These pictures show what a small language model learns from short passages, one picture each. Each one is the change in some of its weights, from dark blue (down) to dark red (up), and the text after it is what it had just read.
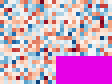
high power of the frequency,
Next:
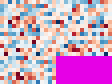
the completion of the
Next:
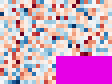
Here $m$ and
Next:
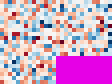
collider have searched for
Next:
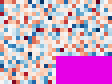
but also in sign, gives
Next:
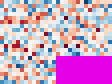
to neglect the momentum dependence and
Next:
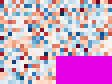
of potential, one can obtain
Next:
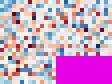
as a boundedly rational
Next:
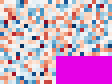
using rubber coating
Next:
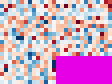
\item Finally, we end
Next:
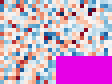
on the same order as for
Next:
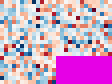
continuum piece.
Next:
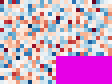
in the split-bottom geometry
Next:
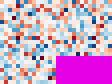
primary EEPs.
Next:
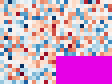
false path settings but not all
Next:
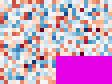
response can be measured, and
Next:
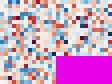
bouncing models, the
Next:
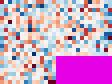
one subsystem is exposed
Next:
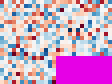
of the conductor comes mainly
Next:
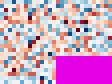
probability for a site to have
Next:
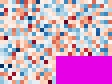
the constraints from Daya
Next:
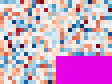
tool responses and context, we
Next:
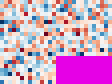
gravity in the strong-gravity
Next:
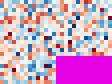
to compute a first order
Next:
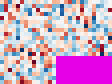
and Private
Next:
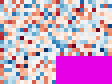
of the fact that at
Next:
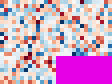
| Anda melihat
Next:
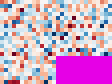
show that the enhancement occurs near
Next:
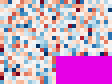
but on the other hand,
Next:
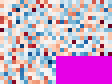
largest experimentally extracted scale at about
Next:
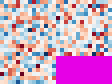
Perets and Ofer
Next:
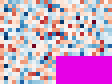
imbalance decay at longer
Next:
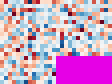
effective action can be found easily
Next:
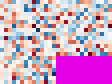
flavour neutrinos with
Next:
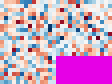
over-partition the
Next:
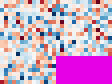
turnover) would give
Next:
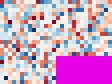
by $H$. However,
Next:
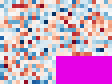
functions). The desired output is
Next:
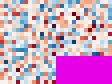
abundant electromagnetic population carries
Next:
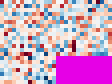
of the DMI. This
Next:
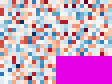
Cape Town,
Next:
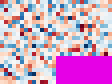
also produces prompt vacuum
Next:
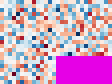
scientists importantly
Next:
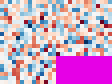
we observed a magnetic response
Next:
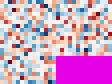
$y$-direction in the
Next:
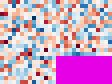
of Materials Science and Engineering,
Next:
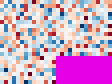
be slightly greater or smaller than
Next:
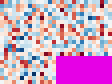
with the aim of facilitating
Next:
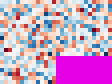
In other word, the sufficient
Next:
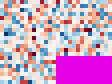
of $\phi$, d and
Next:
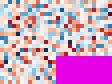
the absorption cross-section of
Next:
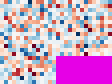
can be arbitrarily
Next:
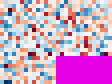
a finite width $\beta$
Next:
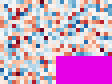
clarity, both the
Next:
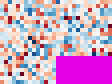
and conduction bands and
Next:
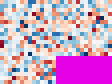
technology, time constants of
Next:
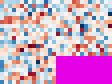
to the extrinsic curvature).
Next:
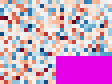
a way to determine the phase
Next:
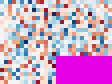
widely used in areas such as
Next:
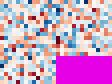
dot is placed at an
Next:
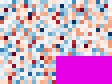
shift from long to short wavelengths
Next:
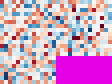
of model compression and inference efficiency
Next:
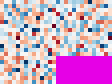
orders of magnitude. Our device
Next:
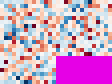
integrable boundary state $\langle
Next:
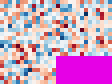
while the experimental realization of
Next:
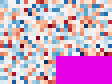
the critical photon number, and
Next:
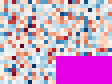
= \delta_{i
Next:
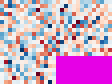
logic as that used by
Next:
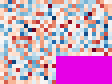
number of iterations decreases
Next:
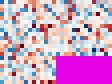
charge number $Z$,
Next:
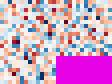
\noindent {\em Time derivative
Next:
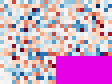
toward the critical phase transition ratio
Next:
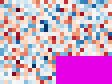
Residual} shows the
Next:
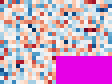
incoming signal. Figure 2
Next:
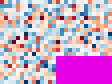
with two operations, a
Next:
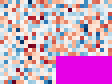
there are time delays
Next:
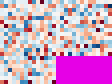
mass accretion sources or other
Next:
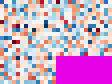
within the measurement adopted conditions.
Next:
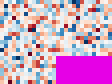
kernels, respectively.
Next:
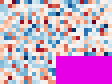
flow solved in linear model
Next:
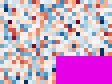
universality ratios),
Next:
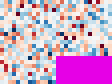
This discovery has several important
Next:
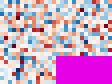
system, the ball
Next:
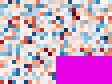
the temperature, together with
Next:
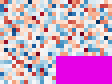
is located upstream of the
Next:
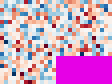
negative values of $q$
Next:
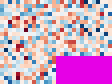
the combination of the analytical expression
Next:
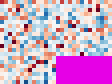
hadronic K-factor has
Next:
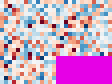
the Einsteinian theories results from
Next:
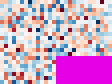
will remain unchanged from
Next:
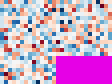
is strongly concave,
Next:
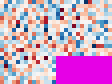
special interest to our investigation is
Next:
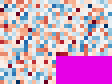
Research}, vol.~9,
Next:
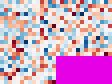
As initial conditions, we adopt
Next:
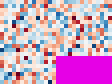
improve the robustness of the
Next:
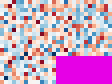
\begin{align} I
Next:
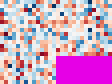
condensat, for example,
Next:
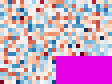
leaf but has not yet
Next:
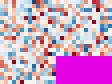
\right. \nonumber\\
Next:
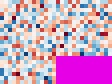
of the number of posts
